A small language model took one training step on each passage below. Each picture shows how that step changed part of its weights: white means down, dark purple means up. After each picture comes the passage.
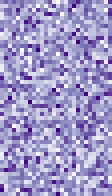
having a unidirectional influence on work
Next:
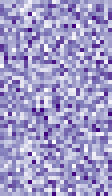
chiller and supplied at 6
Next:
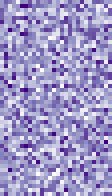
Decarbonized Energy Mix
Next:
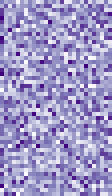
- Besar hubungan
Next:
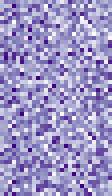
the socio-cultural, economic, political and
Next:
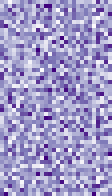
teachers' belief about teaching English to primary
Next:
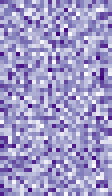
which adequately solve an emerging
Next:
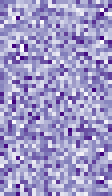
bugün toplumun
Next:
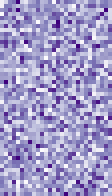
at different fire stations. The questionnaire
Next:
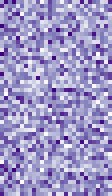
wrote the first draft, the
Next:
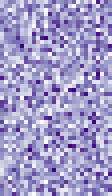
время проведения ролевой
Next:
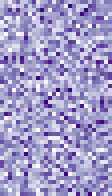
the perfect adjuvant that provides
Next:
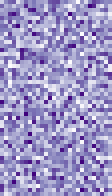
R₁ = Me). Its
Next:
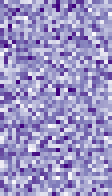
etmeyip sadece
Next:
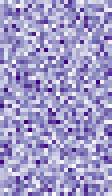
oqıw procesin jáne
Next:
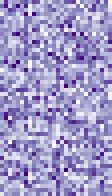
aqlli xususiyatlarga
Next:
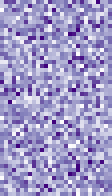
увагу до адаптації
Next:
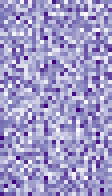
слід зауважити, що
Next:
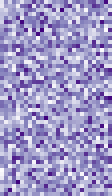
Citation: Furber JR,
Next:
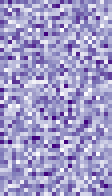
A total of 106 patients were
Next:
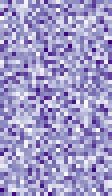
libera o monóxido de
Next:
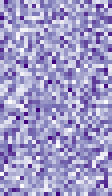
into English by Anita Nair. The
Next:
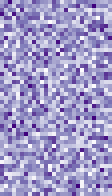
molyaviy resurslarini oshirishga xizmat
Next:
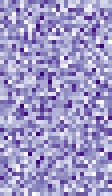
Ethanol to Produce
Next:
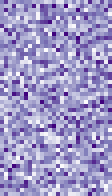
years. In [2], a recent survey
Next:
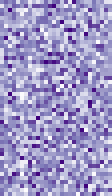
ampliado para 7,5 % e
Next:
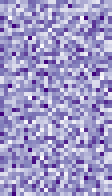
hayotni boshlang'ich,
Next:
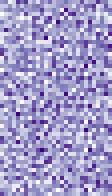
не Адам прельщен;
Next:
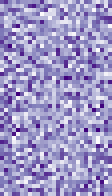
ҳаётга зарар
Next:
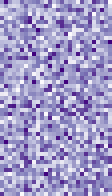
final equivalent endurance time t is
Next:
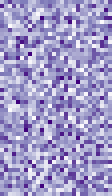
Fig 1: CAD model of upper
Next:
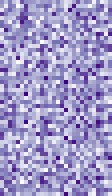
provided that the current legislation of a particular
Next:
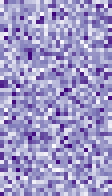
management, conflict resolution, decision
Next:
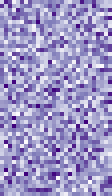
for area, and it can process a
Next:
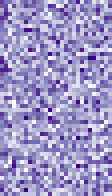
davlatga taalluqli bo'lgan
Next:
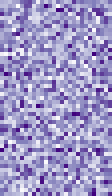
those systems that deal with cyber
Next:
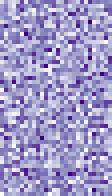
рамках формальной
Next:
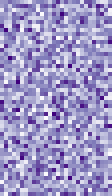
service providers) who are seen as
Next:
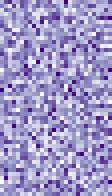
Fig 1. CV model to
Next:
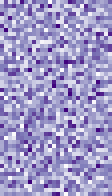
molecular and cell structures and of the human
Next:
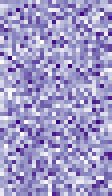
related to how it contributed to reducing physical
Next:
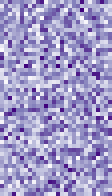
viewpoint. Calls for integrated assessment
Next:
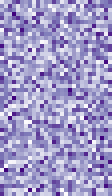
data across the lifecycle. The
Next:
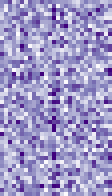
that we can compare the test performance on both
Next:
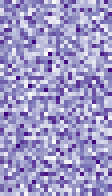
ertak va hikoyalar aytib
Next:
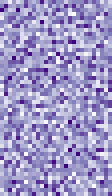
potentially be the causes of persistent
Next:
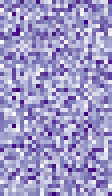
with images. (3) is the
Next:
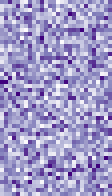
pharmaceutical and cosmetic
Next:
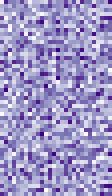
techniques (CT angiography or
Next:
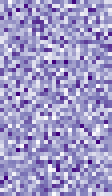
слова» [Ахундов,
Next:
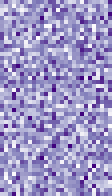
стану: Закон України від
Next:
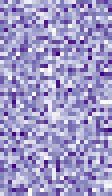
маълумотлар таҳлили
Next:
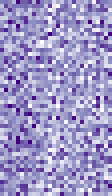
қайноқ ҳаво билан
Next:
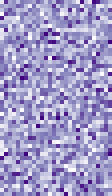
conventional optical methods face limitations such as shallow
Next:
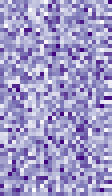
3K/PEEK) supplied
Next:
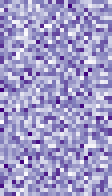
sharp decrease in the solubility
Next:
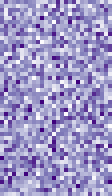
were collected using a standardized method,
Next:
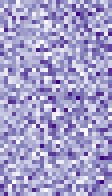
natural gas due to low cost and stable supply
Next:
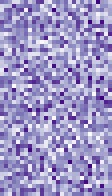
шудааст, балки
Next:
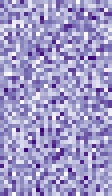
- Minimal batch failures,
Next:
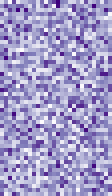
superior in net monetary return
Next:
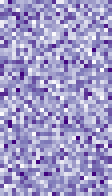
Adoption du mobile money :
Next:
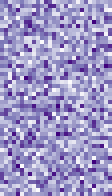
tushuntirishda foydali
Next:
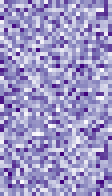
is likely to be cleared in the near
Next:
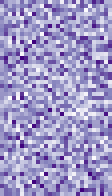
e'tibor qaratadigan
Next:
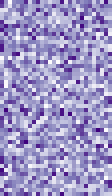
Mashg‘ulot 2:
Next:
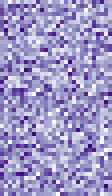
e ao desenvolvimento das organizações.
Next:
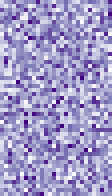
et T_0 la durée
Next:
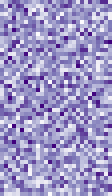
3. Using GIS-based tools to
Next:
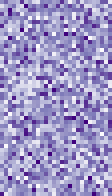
debió a que en el país no
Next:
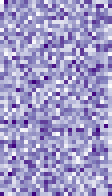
[5], and its frequency varies between
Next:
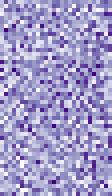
beyond work, some of which are still linked
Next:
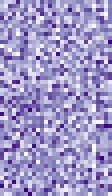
condition that, there will be no
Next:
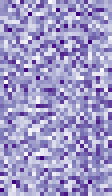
a time scale of decades and no regular
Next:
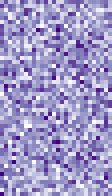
fire in the factory is sent.
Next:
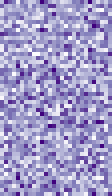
explained in detail and supported by reports from
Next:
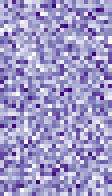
12% were from medical and nursing.
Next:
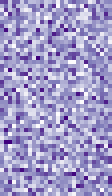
con tres círculos en
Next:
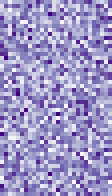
realms of public law, political science,
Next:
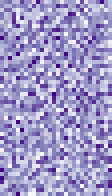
with their features. Consistency between new
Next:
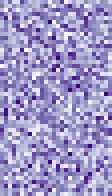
adsorption was observed. In
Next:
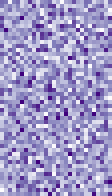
evolved as well. Previous research has
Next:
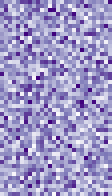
predstavljena su
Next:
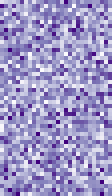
was showing us the photos of a
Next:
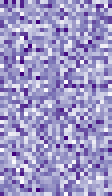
the effect of the action of water on
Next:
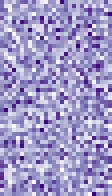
the research project “RampAble –
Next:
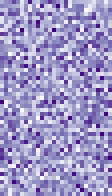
type: Special Areas of
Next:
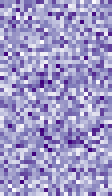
response of vascular tissues to
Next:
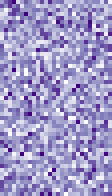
domains. In parallel, an
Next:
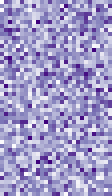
implantable PIFA antenna with a
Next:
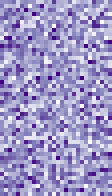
B, Gebretsadik A,
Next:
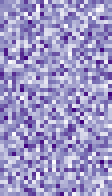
MS. In the mixture obtained from
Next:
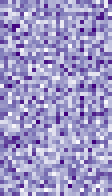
ham ma‘lumotlar xabar
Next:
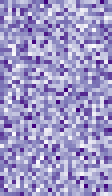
o'tadi. Bug'lar
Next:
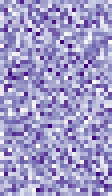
photographs) Discipline
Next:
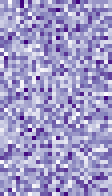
flow through the funnel opening by
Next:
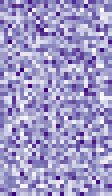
plastinkasining uzunligi sm
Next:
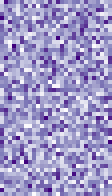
sentences into smaller chunks to improve
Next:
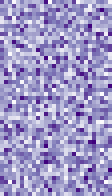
of waterbirds for another study.
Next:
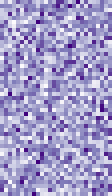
Outre de l'argent ou
